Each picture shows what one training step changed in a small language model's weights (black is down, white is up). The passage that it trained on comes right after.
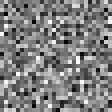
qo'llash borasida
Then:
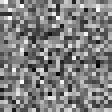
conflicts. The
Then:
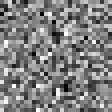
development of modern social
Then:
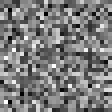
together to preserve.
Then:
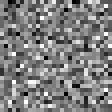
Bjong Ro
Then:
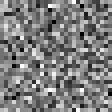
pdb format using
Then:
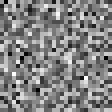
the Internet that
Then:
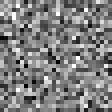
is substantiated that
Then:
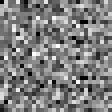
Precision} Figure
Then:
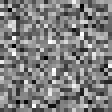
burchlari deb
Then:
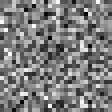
lower Fe concentrations in the
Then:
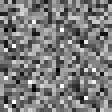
for the formation of two
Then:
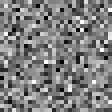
rotten and 90 of
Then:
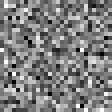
6) consisted of
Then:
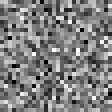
of plants,
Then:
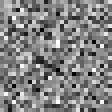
that the set of parameters
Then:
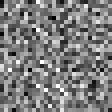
well as how they are
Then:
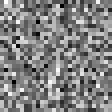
the cutting process for
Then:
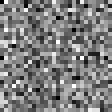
construction with enhanced impact
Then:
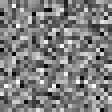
open resolvers, in
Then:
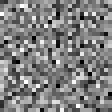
- Theodor
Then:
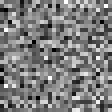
review is based on statistics
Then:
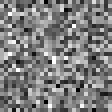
talablarni imkon
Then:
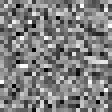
că unii
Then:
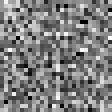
observed from Fig 3 that
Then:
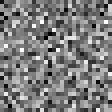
look at the equations of
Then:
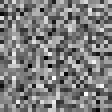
financiera es una
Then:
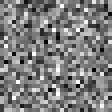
sea level. The species
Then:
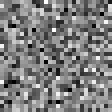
available at the time of
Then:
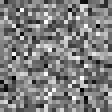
\\ Breaking
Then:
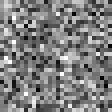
task that requires participants to
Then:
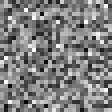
detail to be useful for
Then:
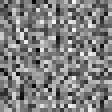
the quark mass basis is
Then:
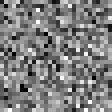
geometric shapes of
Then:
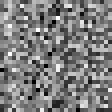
visible higher education
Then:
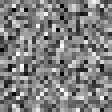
As a result, this
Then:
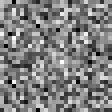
نفسه من
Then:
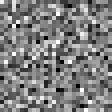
and Learning Hub for
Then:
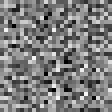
impact of financial derivatives
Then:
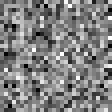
of dishes for the
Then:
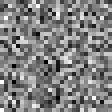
the management of the
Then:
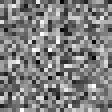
these three companies. With
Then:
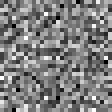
today in the considered
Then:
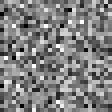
worse agreement with
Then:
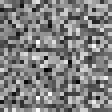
*α* is a
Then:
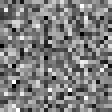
FOR SVD
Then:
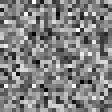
the correction for selection effects
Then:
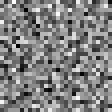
the contact is confirmed
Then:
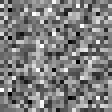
respondents' immunity
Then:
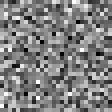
a complete preformative
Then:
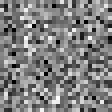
of the seamount
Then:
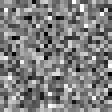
of interest None
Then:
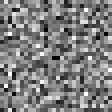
on oversight that
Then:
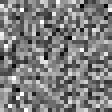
northern sea
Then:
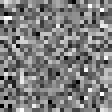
the accuracy of the results
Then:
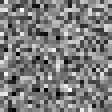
generalization of theoretical
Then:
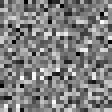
line representing Eqn
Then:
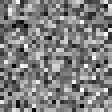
in ethanolic medium
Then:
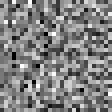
pictures of
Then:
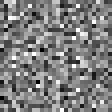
one (year):
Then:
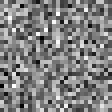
the identified cases within the
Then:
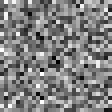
mobile home
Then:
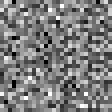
of fitting the
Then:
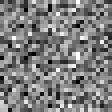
but projections indicate
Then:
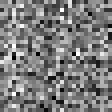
things 2.
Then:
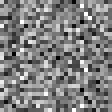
uwagę na
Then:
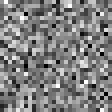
questions, feel free
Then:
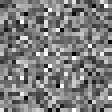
o direito de
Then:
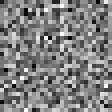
The second group attended
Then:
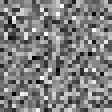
in the initial and final
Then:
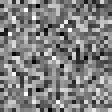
sparks which light
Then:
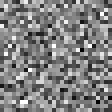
que circula
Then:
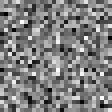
The gas will typically be
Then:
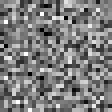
study was approved by
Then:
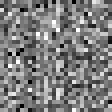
Fermi National Accelerator
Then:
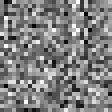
bo'lgan 80
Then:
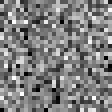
Section 2 describes the numerical
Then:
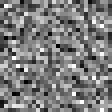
$v$ is off
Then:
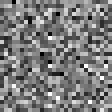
only when it is
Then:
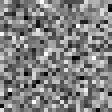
yang nantinya
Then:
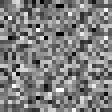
the stochastic
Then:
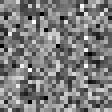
Videos Shorts
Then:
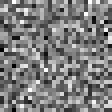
in $w$
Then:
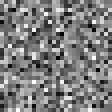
and cost,'' in
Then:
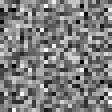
M, Ge J,
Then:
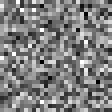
gapped AFM
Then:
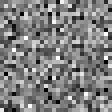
to this category of
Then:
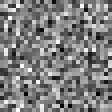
dotted lines correspond
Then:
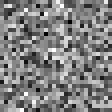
noise interference to
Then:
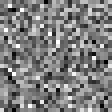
on the success of
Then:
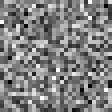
that $\MBH
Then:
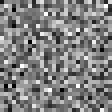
in particular how the
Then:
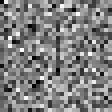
solve the initial cosmological
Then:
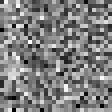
publicly available information that
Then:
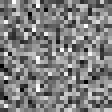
were cured and
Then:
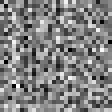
signal mode have similar final
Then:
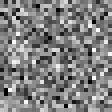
the displacement by applying the
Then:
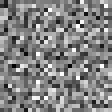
derecho a la
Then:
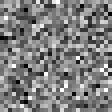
is brought back
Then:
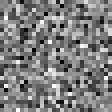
species may carry
